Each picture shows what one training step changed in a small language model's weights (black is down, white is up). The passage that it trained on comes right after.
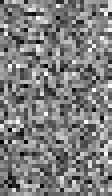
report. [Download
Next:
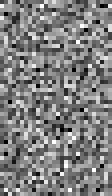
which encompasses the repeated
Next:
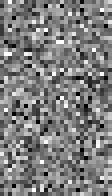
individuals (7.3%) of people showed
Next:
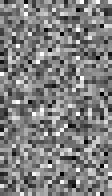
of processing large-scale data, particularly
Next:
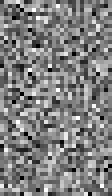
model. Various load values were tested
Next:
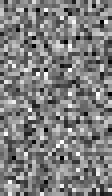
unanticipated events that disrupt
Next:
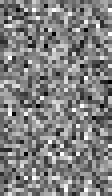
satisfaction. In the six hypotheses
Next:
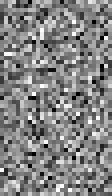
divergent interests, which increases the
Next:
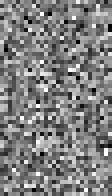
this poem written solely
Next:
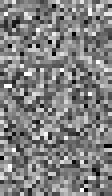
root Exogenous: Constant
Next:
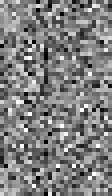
mass culture (or "media
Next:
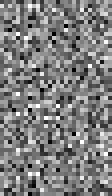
which facilitate the exploration of alternative
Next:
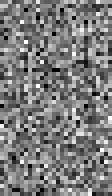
However there is a fear of English
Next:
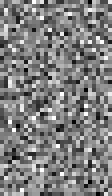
in value-systems.
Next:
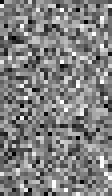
stream processing for distributed iot
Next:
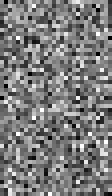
and political uncertainty complicate the
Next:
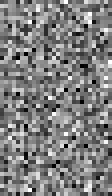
adoption in the Netherlands is
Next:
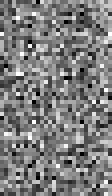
segmental σ estimates. Fig.
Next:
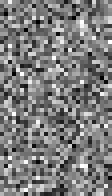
that Bank Verification Number
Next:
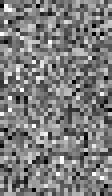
in congresses is included below:
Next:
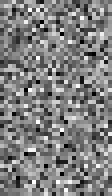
because of the unemployment. It
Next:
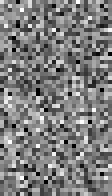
is investigated here as a fundamental
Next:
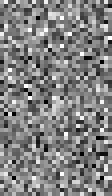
as indicated by the increased minimum distance and the
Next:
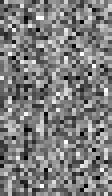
3 independent experiments. *** $p <
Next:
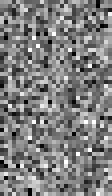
of the PE fibers, and by
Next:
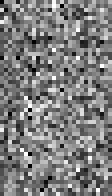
lower than that of the first cycle of
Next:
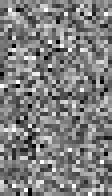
view or steeply undulation terrain
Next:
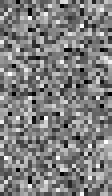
been found statistically significant factors of determining of
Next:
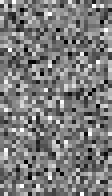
are examples of blankets
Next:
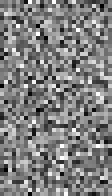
insects is the excrement of
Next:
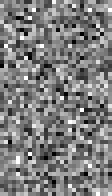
where laboratory facilities are lacking. However,
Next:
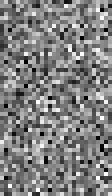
observed that crack growth under cyclic loading
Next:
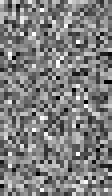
the copyright in India protects the
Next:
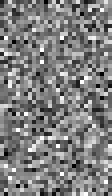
of various Gods. In
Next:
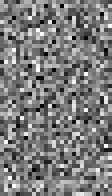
Capacity Building
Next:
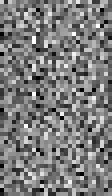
940 nm) structures of the
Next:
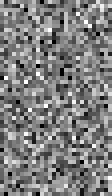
diesel mode. Decrease in
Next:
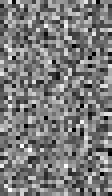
to the report, the government has taken several
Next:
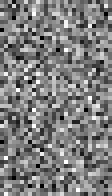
all categories of the population, including people with
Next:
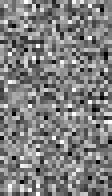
e.g. light leaks into
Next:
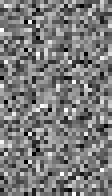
MTX) Population:
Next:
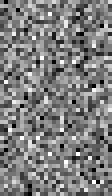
direction performs the function of individualization,
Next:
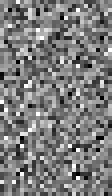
Chemical Complex LLC
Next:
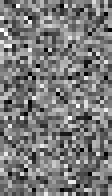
Keywords: # School
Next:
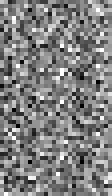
behaviours to minimize risks.
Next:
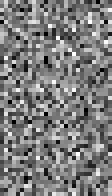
factors, including limb movement,
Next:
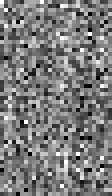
to find the rows from the
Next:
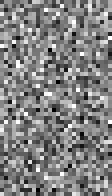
(101) interplanar distance
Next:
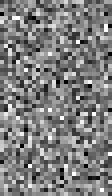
and interact with content and other users
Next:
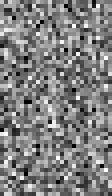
therefore states that - *Regional and
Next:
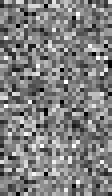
itself, because the palatine
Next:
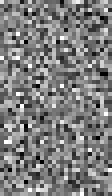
room? What can we do in
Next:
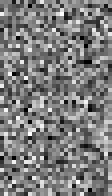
Netherlands (4). From
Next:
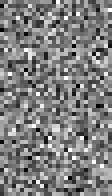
excision (defect 4 cm
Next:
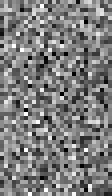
State, southwestern Nigeria, and
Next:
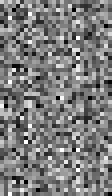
Cancer Center in
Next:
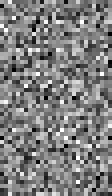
the corresponding heat exchanger defined
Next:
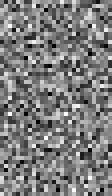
was evident that she wanted to
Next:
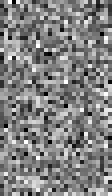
to the procedure as described by [20].
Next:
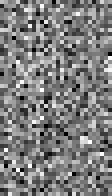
Open RAN secured topology For the
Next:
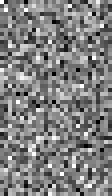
the bursty nature and
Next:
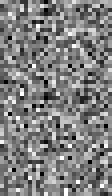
what we call in the neural network,
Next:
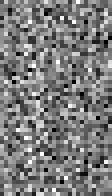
straight line. The simple way to
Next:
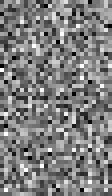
ID for lung cancer whose
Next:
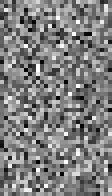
erosivity class in the future,
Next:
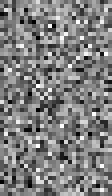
erosion is the irreversible
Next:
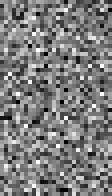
Bala Rastogi.
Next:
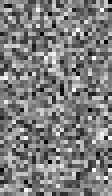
information about other disciplines that may
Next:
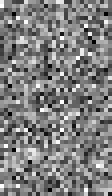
in particular, arises from this solution by
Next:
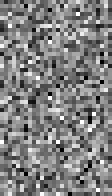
improve the assessment and thereby also
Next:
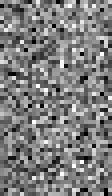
blockchain platform was specified,
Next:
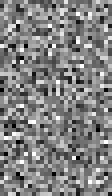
target data stream and the standard one.
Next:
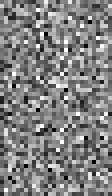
a sustainable alternative to traditional crushed
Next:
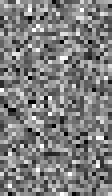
boards to refine digital marketing strategies
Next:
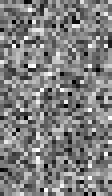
considered significant. Thematic analysis For the
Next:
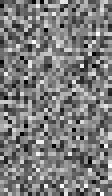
regard to sexual matters,
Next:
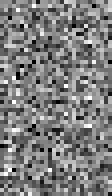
absorption band energies
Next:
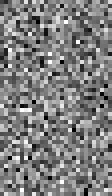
and interaction among variables, control of the
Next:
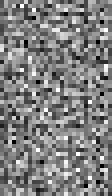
particle number and the total energy in the
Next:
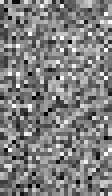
staff. During stressful
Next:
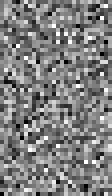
different purposes. Plants were
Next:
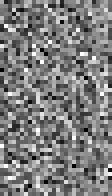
was then added. The precipitate
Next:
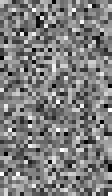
all with at least 95%
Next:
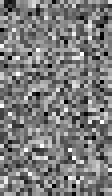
of science: "Of course, which
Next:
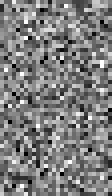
expectations of modesty or
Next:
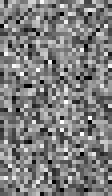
selected songs from the dataset seen during
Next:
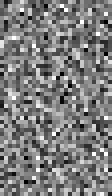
agreement with Kabre et al.
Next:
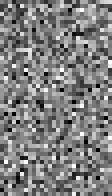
CREEP Guillermo
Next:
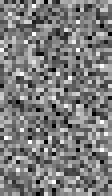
these skills is carried out through modern educational
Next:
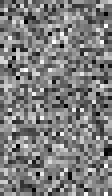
The inter-rater agreement statistics
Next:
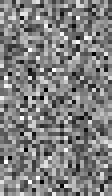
procedure, Student's t-test
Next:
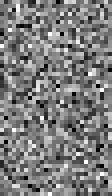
standard of living, the Internet
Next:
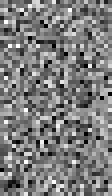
polycaprolactone are used for
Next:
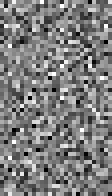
integration of FDOs within
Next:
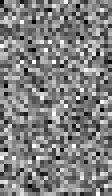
that successful transition to the knowledge economy often
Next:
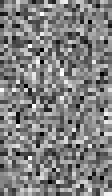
seem to have been triggered
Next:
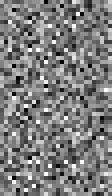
social media and media relations, project's
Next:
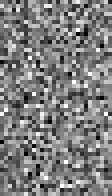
vessels with solvents
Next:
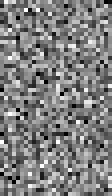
Comedy ...No be dat one
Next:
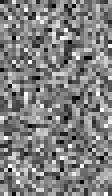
change. In addition, since adaptive
